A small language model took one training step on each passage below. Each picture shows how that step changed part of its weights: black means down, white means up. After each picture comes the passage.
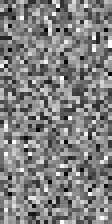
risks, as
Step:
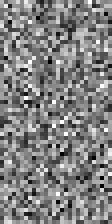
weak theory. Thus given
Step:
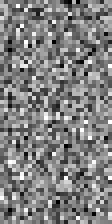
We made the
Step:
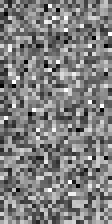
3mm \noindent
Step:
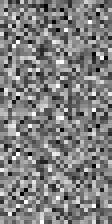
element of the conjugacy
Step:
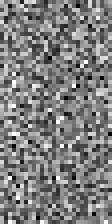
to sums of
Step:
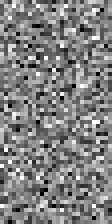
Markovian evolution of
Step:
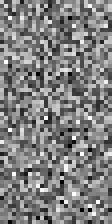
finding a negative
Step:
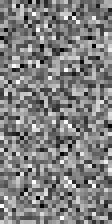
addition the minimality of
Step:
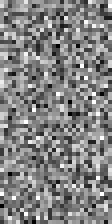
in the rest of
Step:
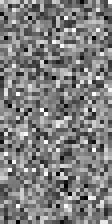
of adaptive
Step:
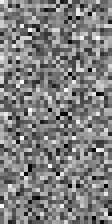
interpolated between
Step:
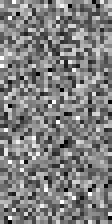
spectrum, and let
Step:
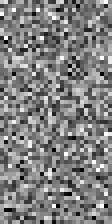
number follows from the fact
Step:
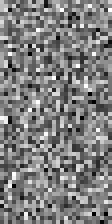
cutting an edge
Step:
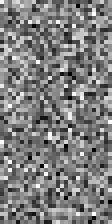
associate a Hopf
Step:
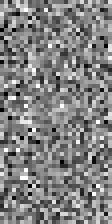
(see the proof of
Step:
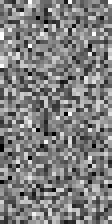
and hence (again
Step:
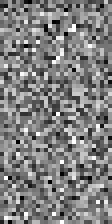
now on we shall assume
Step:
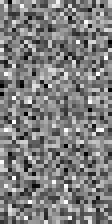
is as follows: Suppose
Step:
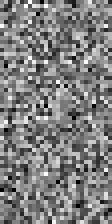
rewrite}). The
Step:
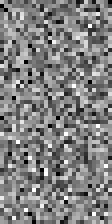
it suffices to take an
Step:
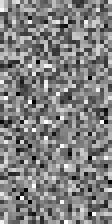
and where the functions
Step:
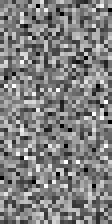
$F$ varies
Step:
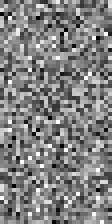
settled by
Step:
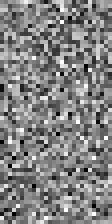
size of $\Delta t
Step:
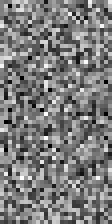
the time and avoid
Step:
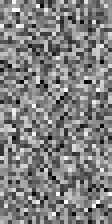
discretization. Denote
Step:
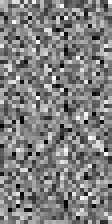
of {\it any line
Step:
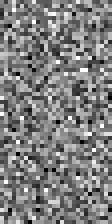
This is equivalent to
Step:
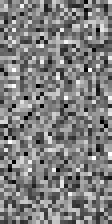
$K$ of
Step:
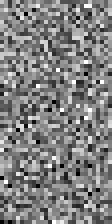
reducing to the
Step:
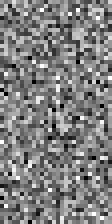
this creates a
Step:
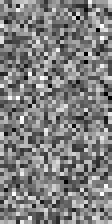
the $n\times
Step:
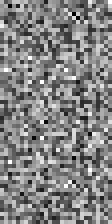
the last numerical constant
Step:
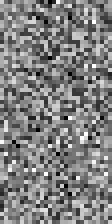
formally as a
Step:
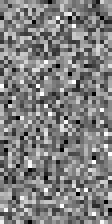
eigenvalues are the entries
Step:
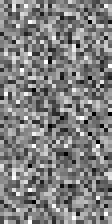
convex pentagonal
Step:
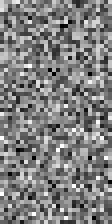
and in the potential
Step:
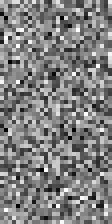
of the vertical
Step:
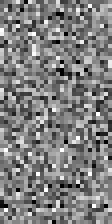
shifted by three
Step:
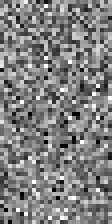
any domain and not just
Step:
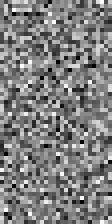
problem have a positive
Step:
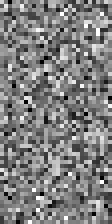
$n$ is odd
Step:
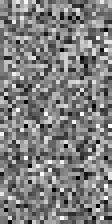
per step for the single
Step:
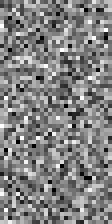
section we record
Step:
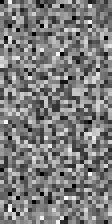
and we also note that
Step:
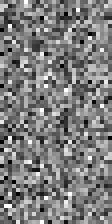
b a^k$
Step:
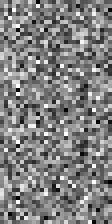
modifying the parameters
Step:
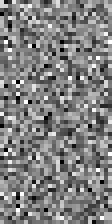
Sobolev space over
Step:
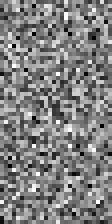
results indicate that the
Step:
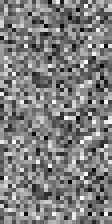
Problems and
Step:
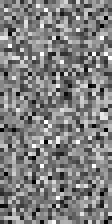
of attraction
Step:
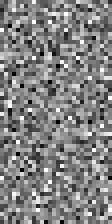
This is a corollary
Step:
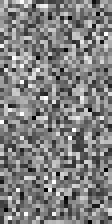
fluid dynamics for which
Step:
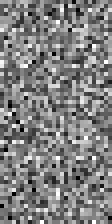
Saad et.
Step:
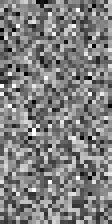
even (resp.
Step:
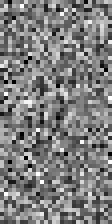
$V$ is an
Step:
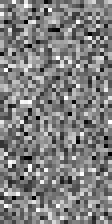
L}(V)$ into
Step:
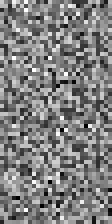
with the stability of
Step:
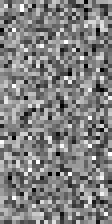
$h$ outside
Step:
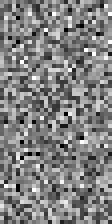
For every such pair
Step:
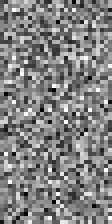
case a filtration
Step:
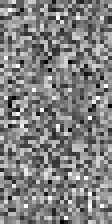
make urgent the
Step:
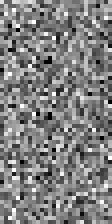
asymptotic normality of
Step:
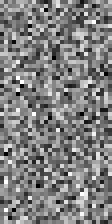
type of information as
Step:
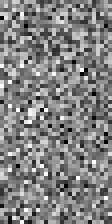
converges to a two parameter
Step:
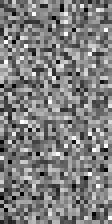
(please note this
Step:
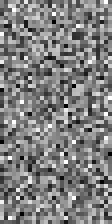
Operator Topology
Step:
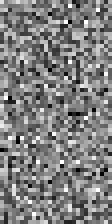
and can be read
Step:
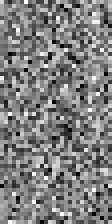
for a rationally
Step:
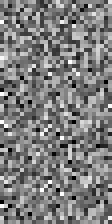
if and only if
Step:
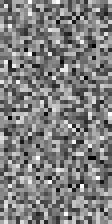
the cluster set
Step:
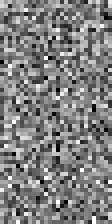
information necessary for
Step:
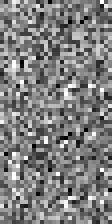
existence and uniqueness of minimal
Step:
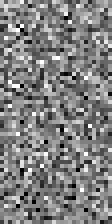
set of coset
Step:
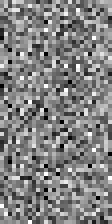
general acyclic
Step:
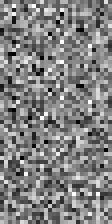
determinant. Its
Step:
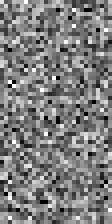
are $r$ vertices
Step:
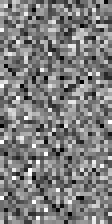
upper triangular factor
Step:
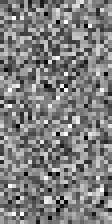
&\textrm{ if
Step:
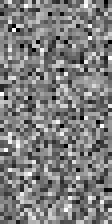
of hexagonal
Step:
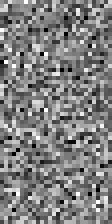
a family of essential
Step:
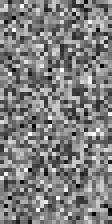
$I \subseteq
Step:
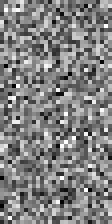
those entries that are
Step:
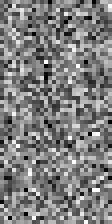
network separately,
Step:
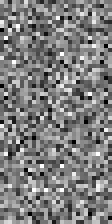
radially symmetric. If
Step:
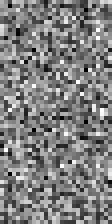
the new height of
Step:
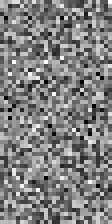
of the most common initial
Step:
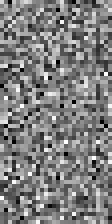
vertex $a$
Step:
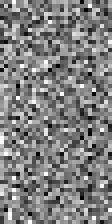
this work are: the
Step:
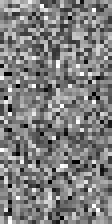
function can help to
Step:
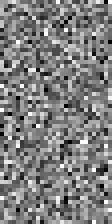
over lattice permutations with
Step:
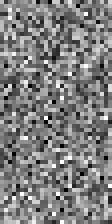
algebras}, J.
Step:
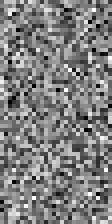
the invariant distribution function that
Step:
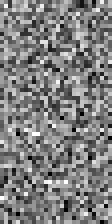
time. The latter
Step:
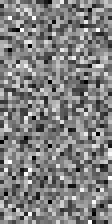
hence as covariant
